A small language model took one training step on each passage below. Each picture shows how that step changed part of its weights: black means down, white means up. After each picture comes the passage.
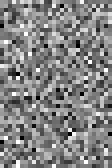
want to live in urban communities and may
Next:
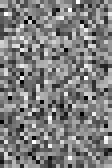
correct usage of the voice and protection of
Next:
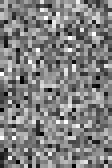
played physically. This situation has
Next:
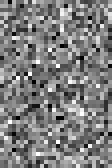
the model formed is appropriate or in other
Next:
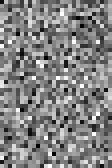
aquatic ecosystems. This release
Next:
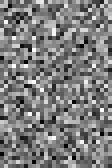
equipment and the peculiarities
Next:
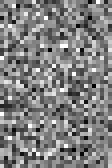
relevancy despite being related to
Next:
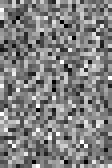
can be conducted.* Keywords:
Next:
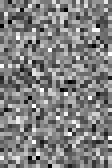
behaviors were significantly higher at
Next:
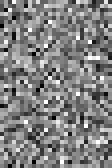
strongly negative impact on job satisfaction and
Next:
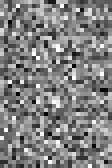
Parallel Processing, Computer Networks,
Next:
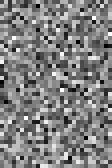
integrity monitoring. In general,
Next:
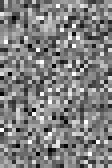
deviations [10]. Measurements
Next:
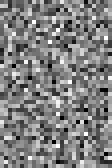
device, Screen 2 will be
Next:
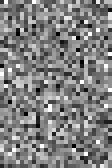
of the century. The change in value
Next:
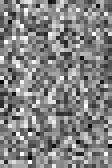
Departments University of Lampung
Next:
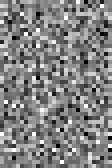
joint occlusion, although with little evidence
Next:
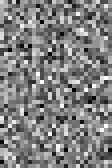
y, y \rangle = \langle
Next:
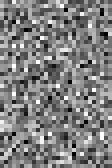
Ultimately, the effectiveness of
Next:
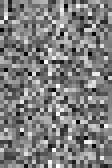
the 1928 campaign, four
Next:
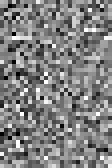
transportation and health as well as social
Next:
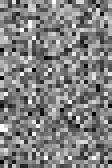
sense that they relate to (and
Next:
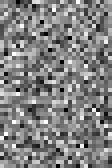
strength increases with increase in basalt fibers
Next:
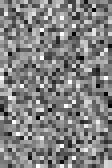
interest you show in this *Call
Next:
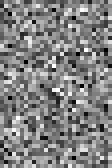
after the Brexit
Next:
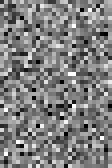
philosophy, and strategic orientation
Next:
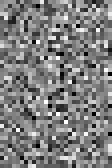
been designed and produced in aerospace
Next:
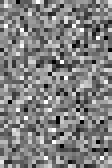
or spreadsheet to track small
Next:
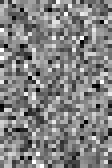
study relies primarily on secondary data and
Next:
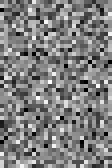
space that is invoked in the
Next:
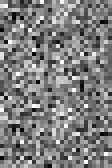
compounds break down in four stages and are
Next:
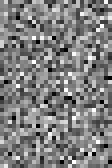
on personal relationship and rural senior
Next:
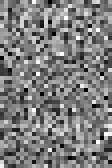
dracunculus* L. and
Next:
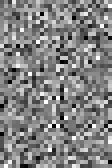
as playing with your children or
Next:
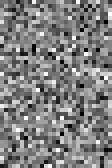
being 3:1. The majority of
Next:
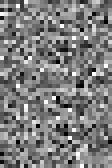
Root Tip Harvesting The
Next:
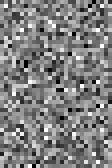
self-advertisement and for
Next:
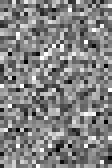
inferred that the mean score value
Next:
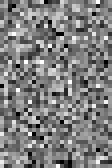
pagodas, Phra
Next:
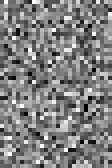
of unconjugated
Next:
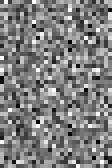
of the framework depicts variable cost influencing
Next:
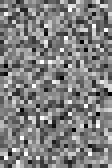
average of 100% (Budget
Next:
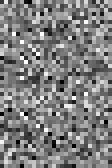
and damping methods. These control
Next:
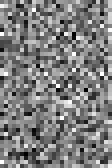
that proposed algorithm is highly effective in
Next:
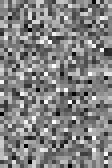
as being overly editorial,
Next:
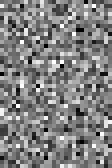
System Models LK Local Knowledge
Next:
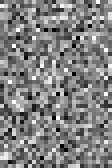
geomorphometric method design for not
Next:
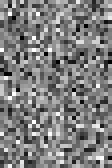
covered in the enablers chapter. The
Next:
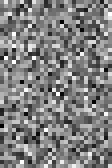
for fast exact matches of short reads
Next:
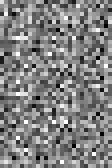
until his mother's death in
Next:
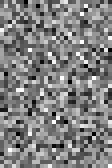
phytochemicals using different
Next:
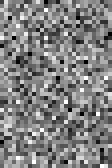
to aldehydes in aerated
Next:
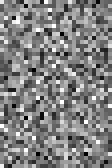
against several neurological diseases,
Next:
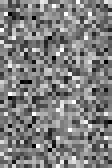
efforts of Russia and China are
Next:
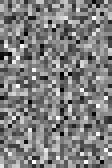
phenomena in human-media interactions.
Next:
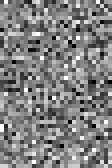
and a decrease in transfusion frequency
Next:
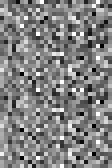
NS NS NS NS
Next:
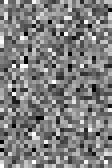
of personnel employed in provincial
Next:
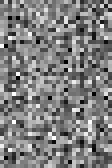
with Reference Management Software whereas,
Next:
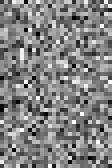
from researchers' perspectives tailored to the
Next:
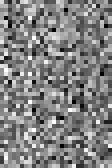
Is it the kind of help that
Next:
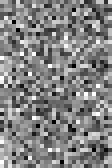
enfoque casi
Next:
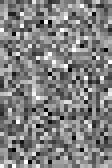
dengue virus is an acute
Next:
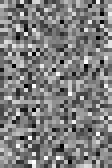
that for normalized frequencies in the
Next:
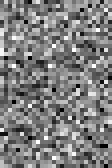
spontaneity, memory,
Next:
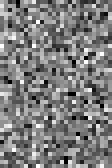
Theorem 3.5 Let $0
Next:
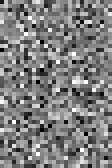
in G is a set of pairwise
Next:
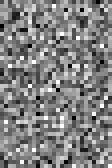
developing countries a huge amount of economic
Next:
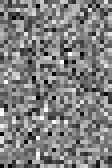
attitudes on internet so that the researchers can
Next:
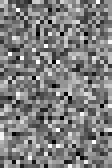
samples which are formed by modification of
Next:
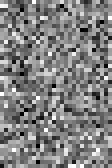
element method was conducted with simplified
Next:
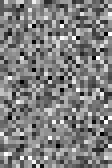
for the State, and the indirect effect
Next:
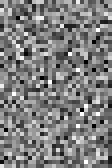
were found to improve coverage and efficiency compared
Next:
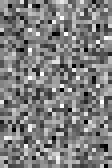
cycles, a "mechanistic
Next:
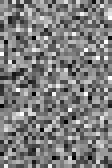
based on information not captured in the
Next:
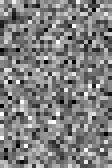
conveniently stored as one record.
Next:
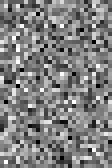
ORDER FACTOR
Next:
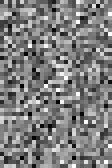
well as the reality. Everyone
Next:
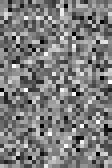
the Napoleonic Wars.
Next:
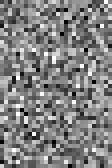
scheduling are methods that use rules
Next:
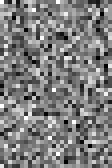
This paradigm provides accessibility to experts in
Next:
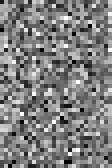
is not a square matrix so that
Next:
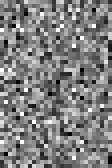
Total 223 From Table 1 show that
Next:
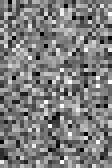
the learning process more interactive. 6.
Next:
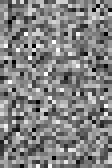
regard, scientific research on the impact of
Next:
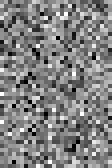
literacy can be made accessible to any
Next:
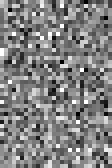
Definition AR Augmented Reality
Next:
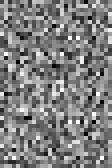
the wKSVD algorithm by
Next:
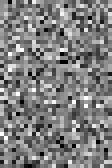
the store restocks its
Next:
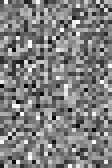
and anions which are generally associated with
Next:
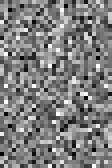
the Budget Code of the Republic of
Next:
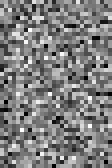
were obtained from plantings done monthly from
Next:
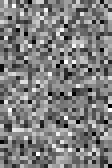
with ceftriaxone combined
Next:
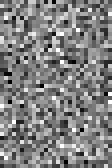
security. Following a survey conducted using
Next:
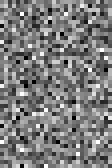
applications of the representatives of this gender
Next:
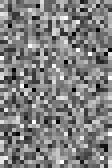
new Uzbekistan, we rely on two
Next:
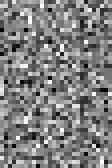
detecting informal employment of foreigners,
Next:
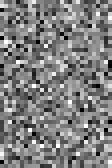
axial position of the particle is different
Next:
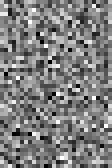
one left who makes pottery by
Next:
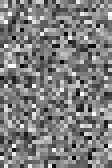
along the sides of the test
